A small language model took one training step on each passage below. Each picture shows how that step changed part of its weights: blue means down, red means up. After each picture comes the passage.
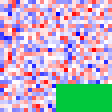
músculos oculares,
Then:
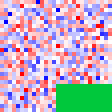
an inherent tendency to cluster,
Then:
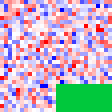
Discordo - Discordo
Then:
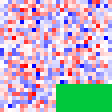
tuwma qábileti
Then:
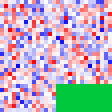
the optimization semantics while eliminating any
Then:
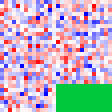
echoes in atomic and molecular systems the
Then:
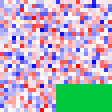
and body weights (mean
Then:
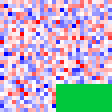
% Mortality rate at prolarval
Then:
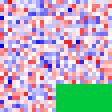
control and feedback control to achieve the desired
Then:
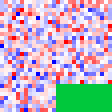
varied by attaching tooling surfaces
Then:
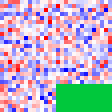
de datos, informes, evidencias y
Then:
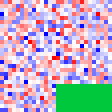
ma‘muriy ishni
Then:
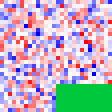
and by standard addition method the amount of
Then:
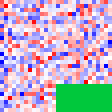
for a given particle--solute
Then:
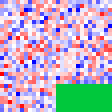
acids appearing after the nine
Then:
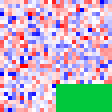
the nuclear scattering plane).
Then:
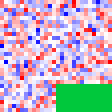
on the outside (Fig. 2)
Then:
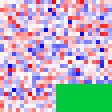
sizes still being in the NC
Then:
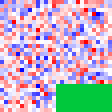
Masyarakat dan guru
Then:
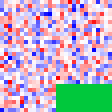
Ağzından yel alsın
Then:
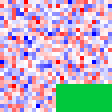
and chelating properties of derivatives of
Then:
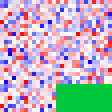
angle between the 2nd and the 3rd
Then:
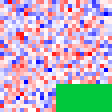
by augmenting an input and learns
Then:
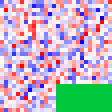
adherence and the chance of
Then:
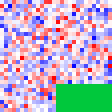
find the corresponding input. > 3.
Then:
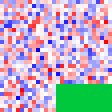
increase of the B/P strength and a
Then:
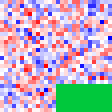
efforts, and an understanding of the lack
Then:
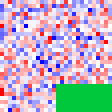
frequency survive and one may naively expect
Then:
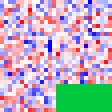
p-branes is very difficult;
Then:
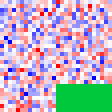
overall prevalence of signs and
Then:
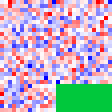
bentuk kesadaran akan
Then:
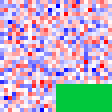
manual do equipamento, e
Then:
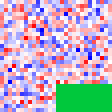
the PSPC detected sources and
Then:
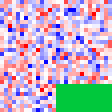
scatter of the MS \citep[$\sim
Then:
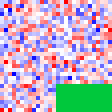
encontrarse en la morfología de
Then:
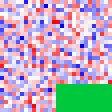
Pets N. NIKOLAY
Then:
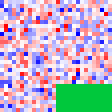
compared to the exponential and Seasonal
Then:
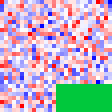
- Ikhsan,
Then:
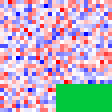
second home or summer house,
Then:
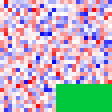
for it. Although the framework establishes
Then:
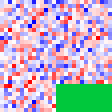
OSETI; a fact ET
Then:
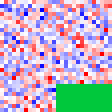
Wide Field Planetary Camera
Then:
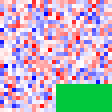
back-to-back configuration to control the
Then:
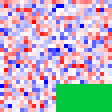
mathematics education students. This implies that the
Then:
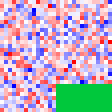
free-molecule depletion effect
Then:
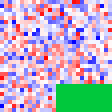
the hope of finding a link between the
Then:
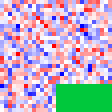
\(B\)) or an iris
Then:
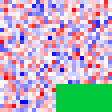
comparing the strength of the emission relative to
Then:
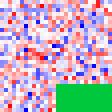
discursive aspects of political
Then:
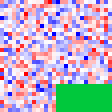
data. The open symbols in Fig.
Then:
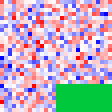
may be found, depending on its
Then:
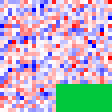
Bu esa o'z navbatida
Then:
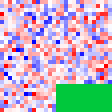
agreement with the all-orders
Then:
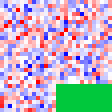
y ordena sus ideas,
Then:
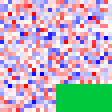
на вход генеративной
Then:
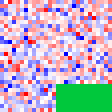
de los y las jóvenes y
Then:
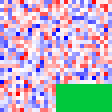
base type. The resultant ligands give
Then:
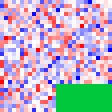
\author{Ronen Weiss}
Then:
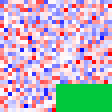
Research 2.1. FEMA
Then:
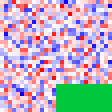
each instance of this population with its
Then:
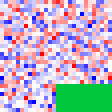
sobre as bancadas de Suas
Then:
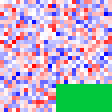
editorial review and linguistic
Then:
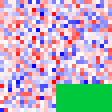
Amsterdam Contributing
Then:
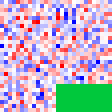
revision of this model. Therefore, in
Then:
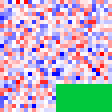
Milano, Department of Energy,
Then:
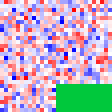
large field $F_{q}$ (for
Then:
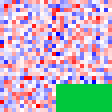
charring rate. - Fire behavior
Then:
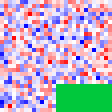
abortion, truancy,
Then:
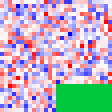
so-called {\em lectic
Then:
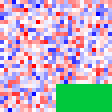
of inherited tools, community
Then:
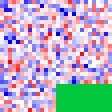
de apoio mútuo,
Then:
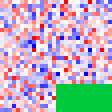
to invert the ill-conditioned
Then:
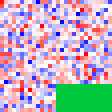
Casca cônica com
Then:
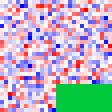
{\mathcal L} = - {\mathcal
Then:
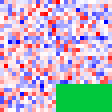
skupaj z nekaterimi
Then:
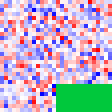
cosmos defines which frames are
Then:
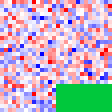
half-height frequencies (estimation
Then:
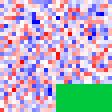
interview transcripts and collaboratively
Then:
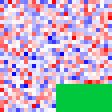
currently being investigated as chassis for
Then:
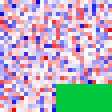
that such experimental studies can be extended to more
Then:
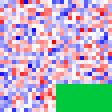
to'siqlar mavjudligini
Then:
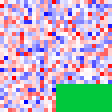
este saqlap qalıw
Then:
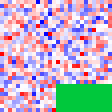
mi je da odvažem
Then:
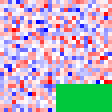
interpretam sua condição de saúde
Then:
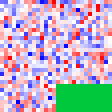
Estos eventos reflejan una
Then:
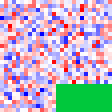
discriminazione o segnalano una
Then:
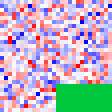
body mass index are related to body image.
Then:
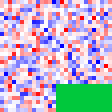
qatlamda gumus
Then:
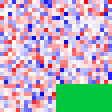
Pedagogia pela Faculdade
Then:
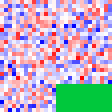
why TTN representations provide more
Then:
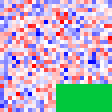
and at the leading order in $N$,
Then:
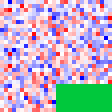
includes two experimental groups. The subjects were
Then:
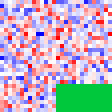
taken to implement a relational description
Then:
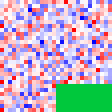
\bibitem[]{}Snow, T.
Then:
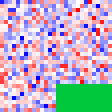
doktori (PhD), dotsent
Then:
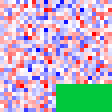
vasoconstrictors and
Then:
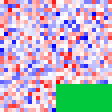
en escuelas secundarias y
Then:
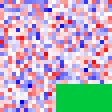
2024). This research aims to fill
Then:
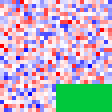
samples should be performed. - Studies
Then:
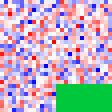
function of temperature because both reaction rate
